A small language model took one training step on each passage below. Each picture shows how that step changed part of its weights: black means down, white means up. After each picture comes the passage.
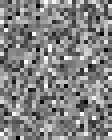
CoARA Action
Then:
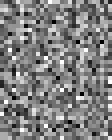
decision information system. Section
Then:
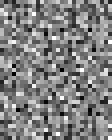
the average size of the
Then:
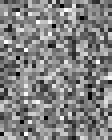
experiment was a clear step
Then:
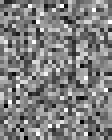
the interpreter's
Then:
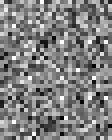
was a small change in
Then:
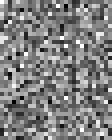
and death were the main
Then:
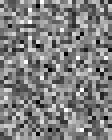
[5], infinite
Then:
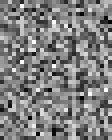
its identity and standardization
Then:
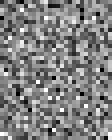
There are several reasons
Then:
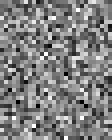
50 mV, using
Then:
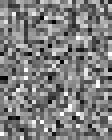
to learn relationships between
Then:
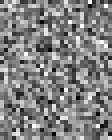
is positive or negative correlation
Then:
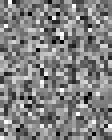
of i by entity
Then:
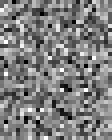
Although the main
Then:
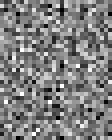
recruit and
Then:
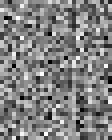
countries and six
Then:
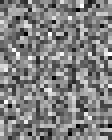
every data access with
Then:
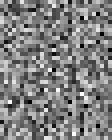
therefore apparently
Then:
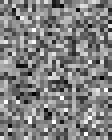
this treatment can yield
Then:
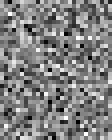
between landscape
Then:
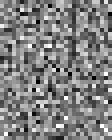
and / or as users
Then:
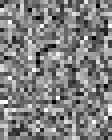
a: Less marked
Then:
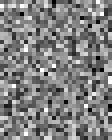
standard solution Figure 4
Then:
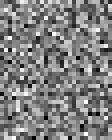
with their jobs and
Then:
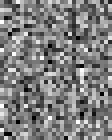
learning, cloud
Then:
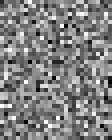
Availability The data
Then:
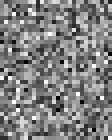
a significance value of
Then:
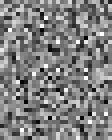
of academic stress
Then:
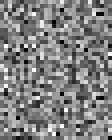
the path that they will
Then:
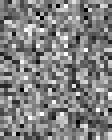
PG degree obtained
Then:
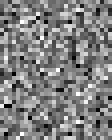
is much more stable
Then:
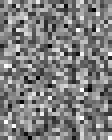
novelistic experience, within
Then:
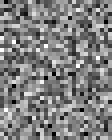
(see table
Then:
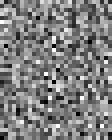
Issues of the
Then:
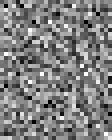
leaves According
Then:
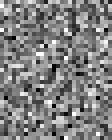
important scientific
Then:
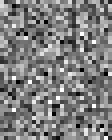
understand the context of the work
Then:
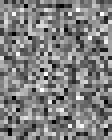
ask the teachers
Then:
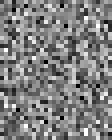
themselves with the
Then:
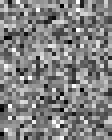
updated list of
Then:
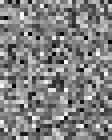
As can be seen in
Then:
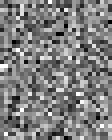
2) Ensure sustainability
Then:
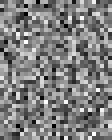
be taken into
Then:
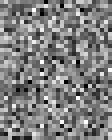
fairy tale the
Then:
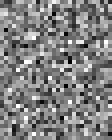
provides a useful
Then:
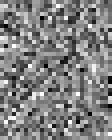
Pollution 0.0
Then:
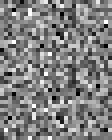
of the experiment (Fig.
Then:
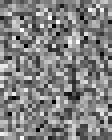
Merganser in the
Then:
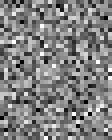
of the male students is
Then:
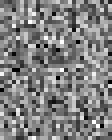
which resulted in
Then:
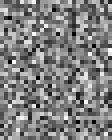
two ships,
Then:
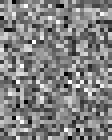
machine •
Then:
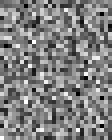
world today;
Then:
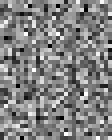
the Indonesian
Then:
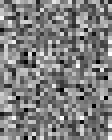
analysis in the next
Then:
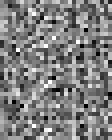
to its node's
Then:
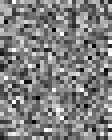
range of applications of
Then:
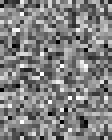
The Lack of Fit
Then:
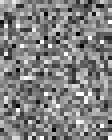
random variable in
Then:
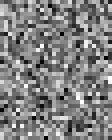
have negative impacts on
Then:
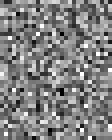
in different cultures and
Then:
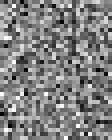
person or a country must
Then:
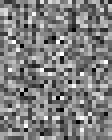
the laboratory,
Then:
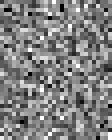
principles proposed could
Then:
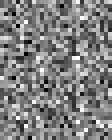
workspace, should
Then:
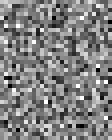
the features with random
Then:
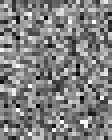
Results of flow
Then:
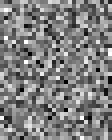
institutes, like
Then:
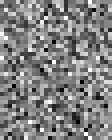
like, to quickly
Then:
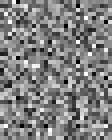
in thyristor
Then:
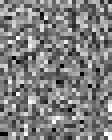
of distance between the
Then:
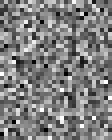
step in the upper part
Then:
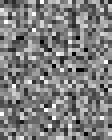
the two most highly
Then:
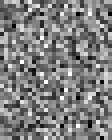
is still challenges;
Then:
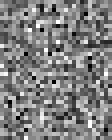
and crystallised
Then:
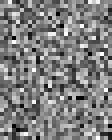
the minimum words available
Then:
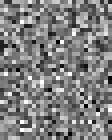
stability and power flow
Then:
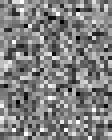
situated near by
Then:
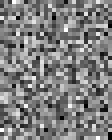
same separation operation
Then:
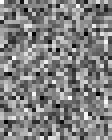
primary vortex
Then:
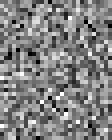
Colors UK
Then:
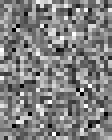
Bosscher and
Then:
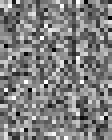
processing generates significant
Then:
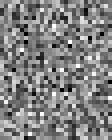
products which suggest a
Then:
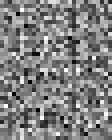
and engagement. By
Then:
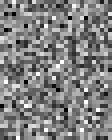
inelastic term of
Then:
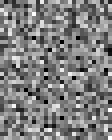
the point of view that the
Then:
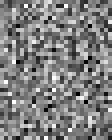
to eat rats and
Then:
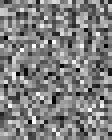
in fact made consumer data
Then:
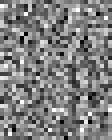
Prawn Laboratory
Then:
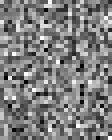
teach one thing,
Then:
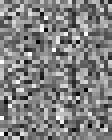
of pregnancy
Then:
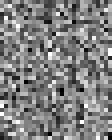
defence capability of
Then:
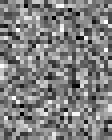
access.log, and
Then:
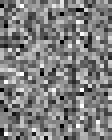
shows that education is the
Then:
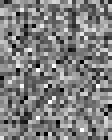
in personal interaction to
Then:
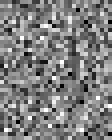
congruence is
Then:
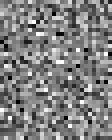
such issue and, only
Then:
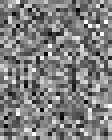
the loudest, but
